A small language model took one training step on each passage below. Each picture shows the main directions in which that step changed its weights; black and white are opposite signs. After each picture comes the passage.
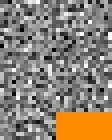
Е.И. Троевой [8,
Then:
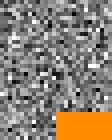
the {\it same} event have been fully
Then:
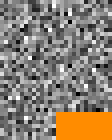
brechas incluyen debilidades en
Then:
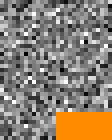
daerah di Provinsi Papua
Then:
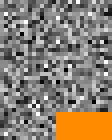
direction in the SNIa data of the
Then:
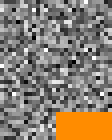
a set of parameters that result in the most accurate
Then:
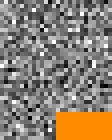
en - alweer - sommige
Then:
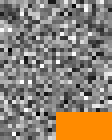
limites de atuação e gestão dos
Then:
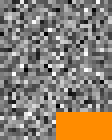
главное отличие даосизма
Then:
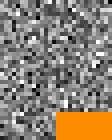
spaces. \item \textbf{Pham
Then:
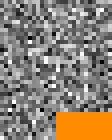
large paramagnetic effect assuming strong repulsive
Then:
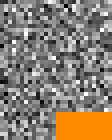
differentieert naar consequentie op basis
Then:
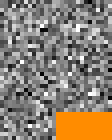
o'rgang'il, nedinkim
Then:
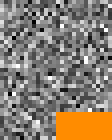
Evidence During Inquiry].
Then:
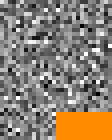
ва телефон рақамингиз
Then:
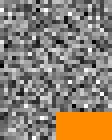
check if the height of each subformula is
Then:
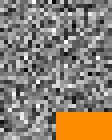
loài của Chi
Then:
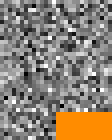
with greater amplitude fluctuations. **Figure 5.**
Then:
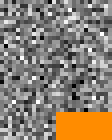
В педагогической практике выделяются различные
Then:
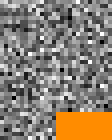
effects often extend beyond germination. In
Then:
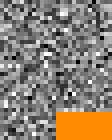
in the SLL. These states are shown to
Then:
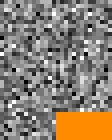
da capacidade argumentativa dos estudantes, seja por
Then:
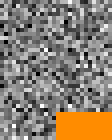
a) ishsizlik va uning talqini
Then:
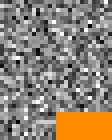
or dielectric rods that result in
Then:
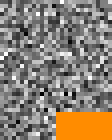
with solvent. Due to geometry of the
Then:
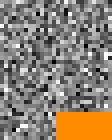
va vatanparvarlik tushunchalari
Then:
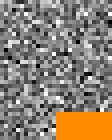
frecuencia cristales de color
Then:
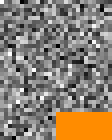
A series of bright electromagnetic counterparts in the form
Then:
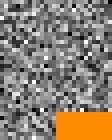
\hspace{-.5cm} \int
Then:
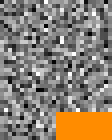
as colheitas e armazenamento de
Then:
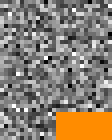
These results are perhaps disappointing,
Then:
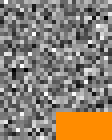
from more differential threshold quantities like the top
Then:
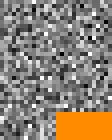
can clearly see that a large stretch of both
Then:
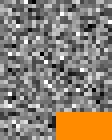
tabiiy. Ushbu muammolarni
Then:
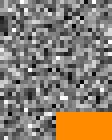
contraction algorithm (see \cite{royle}).
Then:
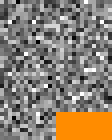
energy shell $E = \xi_k$, where
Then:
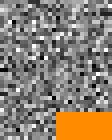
of the Wigner-von Neumann
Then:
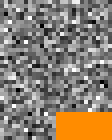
ignorancia y del ciego poder de
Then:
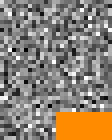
et d'un échantillon
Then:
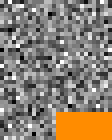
ta'kidlashicha, raqamli
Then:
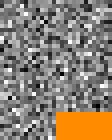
identificar patrones en los datos
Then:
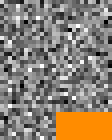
qo'llaniladi. Dam olish
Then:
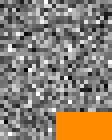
a roda não estão na natureza. São
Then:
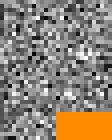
and below $T_c$. The shift of the
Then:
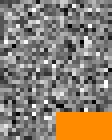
(b) more 5 bits in a
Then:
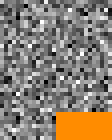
las Nuevas Poblaciones de
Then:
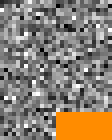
gelen mesel kelimesinin,
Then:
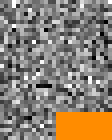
вырабатываемые государственными органами
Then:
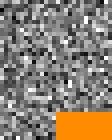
Selon âge et ancienneté
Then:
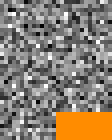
Бухары //Universum. – С.
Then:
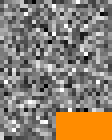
A.W. & Marks,
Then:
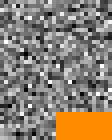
Pelaksanaan Pemantauan
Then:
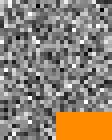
Web 2.0, as organizações criam
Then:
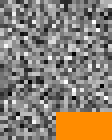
query block at nesting depth 0
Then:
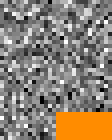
Development} \label{sec-1}
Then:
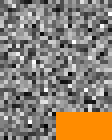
this article, we (1) examine the
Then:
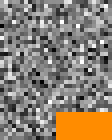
: fading}, both in no fading
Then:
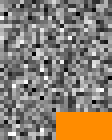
neural network approach to solving the FP
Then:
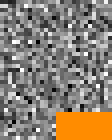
be solved with the help of an appropriate time transformation
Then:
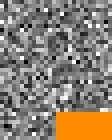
arte para obtener un provecho
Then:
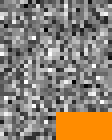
compacto ou com espaçamentos,
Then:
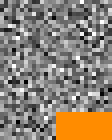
sequential optimization approach instead: we first derive the
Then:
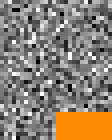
a neural network? This was precisely the
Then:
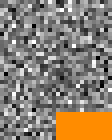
Calculation of $P_{\rm 2h}$,
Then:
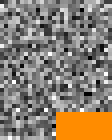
et les tests statistiques (les
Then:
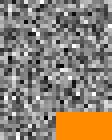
и в пределах, предоставленных
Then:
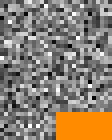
(NCP) errors. The SDI configuration of
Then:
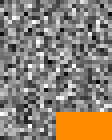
the journal does not bear any responsibility to
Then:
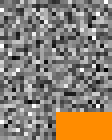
two scales is the key to explaining the value of
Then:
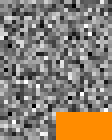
performs sufficiently close to the PEB from low
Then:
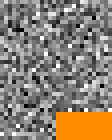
too small. In this case, all the
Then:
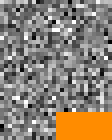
si mesmas, por meio de incentivo à
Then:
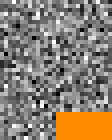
alone, but the ability to use digital tools
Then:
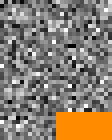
boshdan kechiradigan ikki kishi
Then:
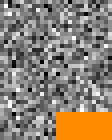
order \( \frac{1}{\beta }\equiv
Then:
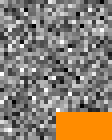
одоб-ахлоқининг намунаси
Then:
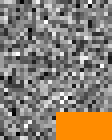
which a spike would not be bright enough to
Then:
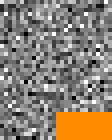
ascensão muito rapidamente, o que
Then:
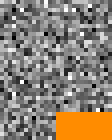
с другой – распушенность в
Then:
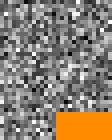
at large distances, where we know the
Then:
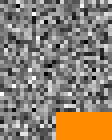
vector and electromagnetic currents involves the same
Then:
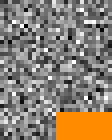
fonction? . Echanges*,
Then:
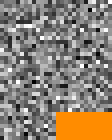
vgPDFs, in such a way that it
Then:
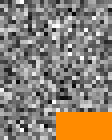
al.*, 2015), desconociendo su
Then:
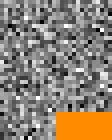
new chance to overcome this problem. In this
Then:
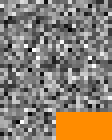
metodlar majmui ta'lim jarayonidagi
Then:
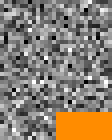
optical pump-probe method. With optical
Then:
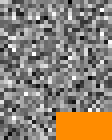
and the scale associated with the particle content inside the
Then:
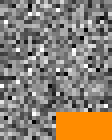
DC : Georgetown University Press, 2007.
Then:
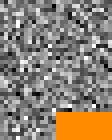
the likelihood of the fiducial model
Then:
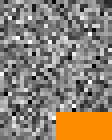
have revealed the presence of 3$^{rd}$
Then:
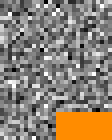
difference in speed is the exchange-enhanced
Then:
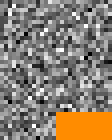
del bit M_1), en el canal
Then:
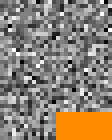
belgilarini talab darajasida ushlab
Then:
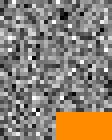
телемедицини у країнах
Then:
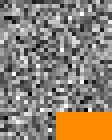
operating conditions are shown in Table 1. Table
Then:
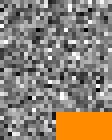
We have also employed several spatial volumes at
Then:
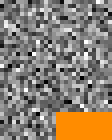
example, deep learning can be utilised to guide
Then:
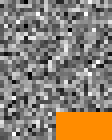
– ortiqcha jarayonlar, harakatlar
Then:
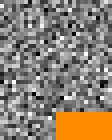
h$. Since $H$ is assumed to be
